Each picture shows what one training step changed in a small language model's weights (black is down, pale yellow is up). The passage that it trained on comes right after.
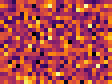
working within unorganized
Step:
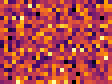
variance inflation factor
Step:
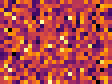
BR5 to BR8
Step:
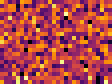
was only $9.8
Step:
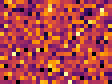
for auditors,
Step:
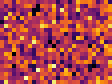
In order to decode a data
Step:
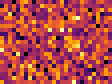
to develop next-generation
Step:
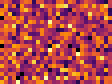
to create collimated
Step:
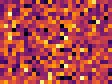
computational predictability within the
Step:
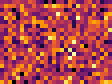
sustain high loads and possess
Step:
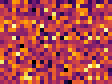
densities were varied using
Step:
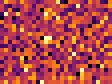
impulsive behaviors
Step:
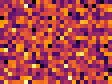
help institutions allocate
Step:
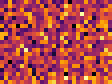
Software A data
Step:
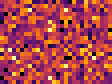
hospital after obtaining
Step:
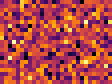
the maximum temperature difference
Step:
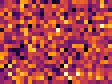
the selected story),
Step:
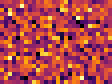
that $d_{mn}
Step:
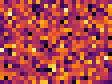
obtain frequency deviation,
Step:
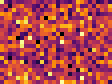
categorized into two
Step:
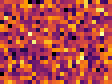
distolingual) for
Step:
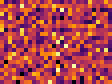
therefore a random
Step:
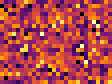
knee also, by
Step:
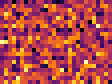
feel more unsafe
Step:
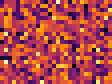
system can also publish data in
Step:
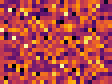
performed for external
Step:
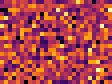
in different cropping systems
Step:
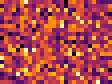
for care and use of
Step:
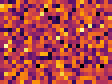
of green buildings is
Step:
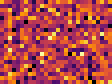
installation). All of
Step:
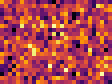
though I am against
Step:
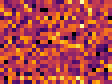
advocates and the findings can
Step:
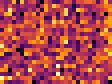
We indicate how data will be
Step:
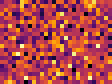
the signal source without
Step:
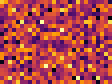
this biography also lies
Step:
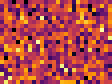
were cut shortly
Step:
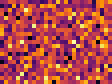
connected to linguistic
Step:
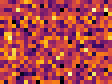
conduct are there, and how
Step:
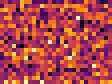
in the social media and other
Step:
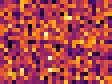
the different sections of the
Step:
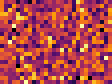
are modeled to enable
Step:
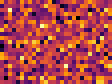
due to the interaction of
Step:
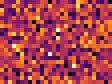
the extent of the public
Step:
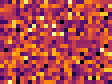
2 and 3). The patient
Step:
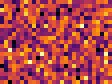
of least developing countries.
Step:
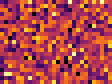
through a capillary blood
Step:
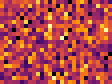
to cite this paper:
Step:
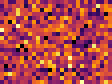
forms, and some of the
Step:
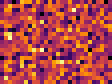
Discussion: The
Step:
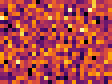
awareness of preserving
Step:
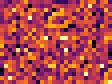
Three Step Search
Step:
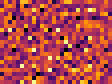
is therefore assessed as
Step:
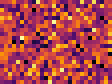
information. Paper deals with
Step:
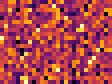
samples are provided, the user
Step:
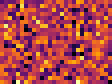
journey that includes
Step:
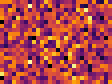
deformation capable of producing
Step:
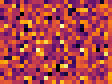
years. One patient had
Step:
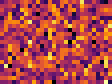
databases. This paper
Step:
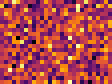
1% by citations for
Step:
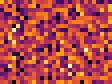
response rate for meaningful
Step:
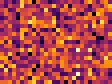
the variant with ITA
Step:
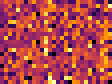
a SAETEC
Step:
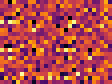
& GHAHARI
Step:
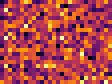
Location This research was
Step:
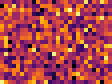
or more vehicles on
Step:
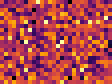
considered not to be causally
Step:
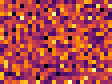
1 : Global Land
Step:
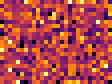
rest of the departments
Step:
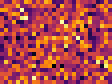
trophic factors, but
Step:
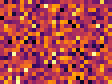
most suitable optimization method
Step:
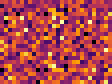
Thomas, N. et
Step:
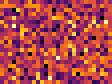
the temperature regime of the
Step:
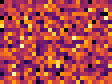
NA62 experiment, which
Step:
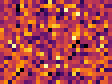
on increasing the efficiency of
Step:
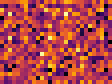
instance, vertical
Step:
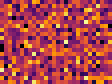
edge of the insulation
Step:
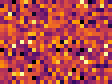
to its weight at the time
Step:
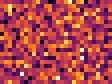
of other senior high
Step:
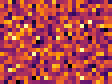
and overall conversion
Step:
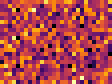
inverse kinematics
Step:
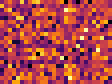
how third-party
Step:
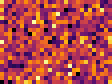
opt for the outermost
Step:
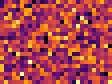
nature. In this way,
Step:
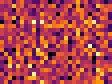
not as well known as
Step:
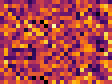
affect people. In addition,
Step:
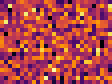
unemployment in the
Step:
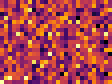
surface layers. In
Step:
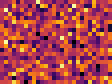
their houses with an
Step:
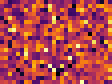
market. It is at least
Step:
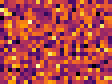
of correspondences and the transformation
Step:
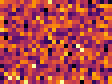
or three from cognitive,
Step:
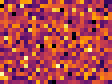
also discussed this function is
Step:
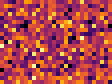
timber shear stress
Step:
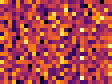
of prior art. The
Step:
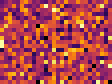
community at large should join
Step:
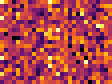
defined by [19]:
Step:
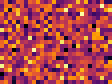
such as bills of
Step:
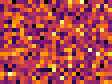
ethics, and social
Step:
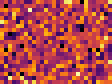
attractive <input
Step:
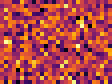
or tools are the most
